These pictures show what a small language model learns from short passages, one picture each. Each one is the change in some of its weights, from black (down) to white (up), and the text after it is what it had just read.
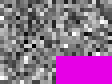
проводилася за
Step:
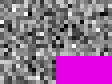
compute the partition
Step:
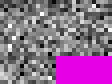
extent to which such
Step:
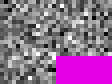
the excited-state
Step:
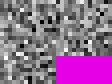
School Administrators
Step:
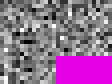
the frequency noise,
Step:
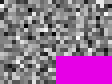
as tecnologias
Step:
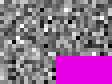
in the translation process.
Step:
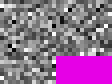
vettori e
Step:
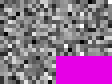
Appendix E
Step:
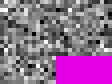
de la prévalence
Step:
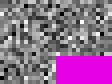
at the same time they are
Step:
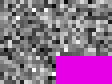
language teachers is analyzed
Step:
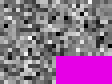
Bobur oila
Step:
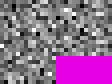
correcting the DFT
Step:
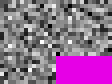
of the dynamical structure factor
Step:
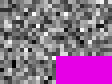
estimate) relay
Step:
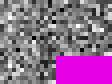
Pauli exclusion
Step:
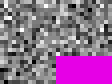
with enterprise risk
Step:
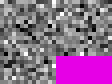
Eisenstein and
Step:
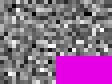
of the background. The
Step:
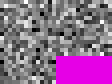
initial replacement and
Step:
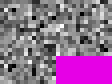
Bezug auf
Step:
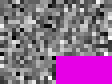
and aggregation of
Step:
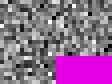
be prioritized to help
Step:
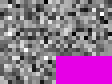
teme le dejen
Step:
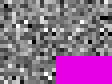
count rate. It is
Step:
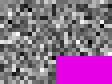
using a correspondence with
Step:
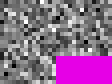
MTJ write
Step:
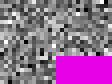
important areas from a materiality
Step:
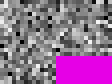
this case? Students are
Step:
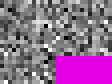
risk factors. 5.
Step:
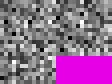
right top panel of Fig.
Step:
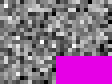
participants first were introduced to
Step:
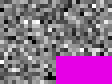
state $\rho=%
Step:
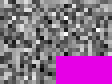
Politiker und
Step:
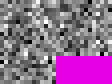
про створення
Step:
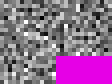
fraction $f$ of
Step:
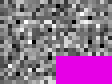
different mechanism between the two
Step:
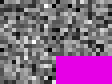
determinant were derived
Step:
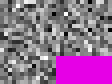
vulnerabilities in
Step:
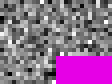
een opsomming
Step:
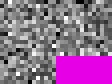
XV. Rio de
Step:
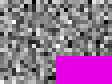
Design requirements related to
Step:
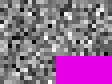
Submitted to
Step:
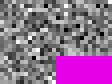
crystallised from
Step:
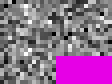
of direct capacitive coupling
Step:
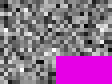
vaqt, soat
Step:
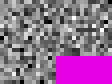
à ce niveau
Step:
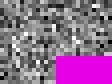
to read the entire
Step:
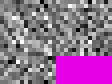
SiC bilayer
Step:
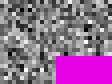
el que tardíamente
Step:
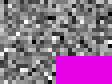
model. It should be
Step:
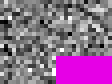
of one degree is expected
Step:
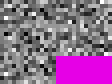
Figure 14 and Figure 15
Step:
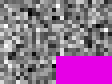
activities for preschool children.
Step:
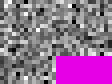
the time derivative,
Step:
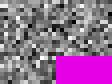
humoral adaptive
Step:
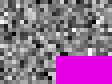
residue of the function
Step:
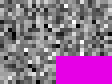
grew by around 10%
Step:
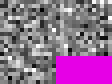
adotado e pela
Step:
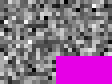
finally present the results for
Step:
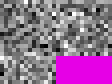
for three months,
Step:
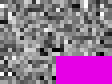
girls aged
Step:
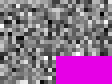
4 4 Puerto
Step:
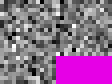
of compact stars
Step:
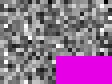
7. Yangi
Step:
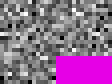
to facilitate the
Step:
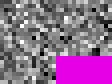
a system in which the lack
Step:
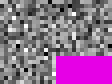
time delay that the material
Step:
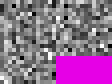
and without images.
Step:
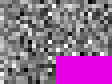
Internal Project Management
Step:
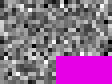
smooth dry
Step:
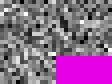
the limit $b\to
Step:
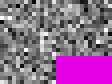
also includes a green
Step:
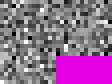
indicates that the proposed system
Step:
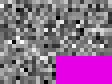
in their pursuit
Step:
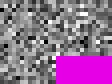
Cette conception de
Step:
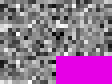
IDG, see
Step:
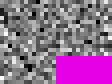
and vegetables is
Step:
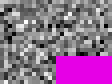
flow rate of 0.3
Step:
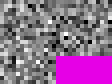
due to the misalignment
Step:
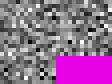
A and B: The same
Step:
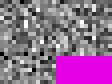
process. ¹ More information
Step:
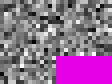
TJA) and
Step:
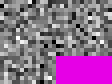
to develop the communication
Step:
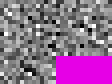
health and microbial population
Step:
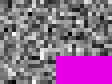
price of copper
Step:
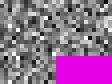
Iranica online.
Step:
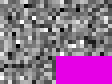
guidelines for
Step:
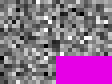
the world average values.
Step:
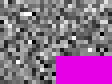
is able to clearly
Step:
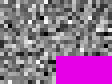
addition to exploring the
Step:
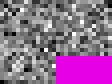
but by a single act
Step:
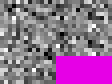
of the scattering
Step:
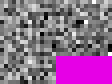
programmes designed to provide
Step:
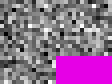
APT and 13 mm
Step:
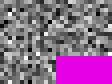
video generator is
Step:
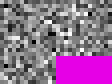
with either definitive or
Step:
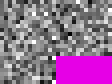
discrete time algorithm of
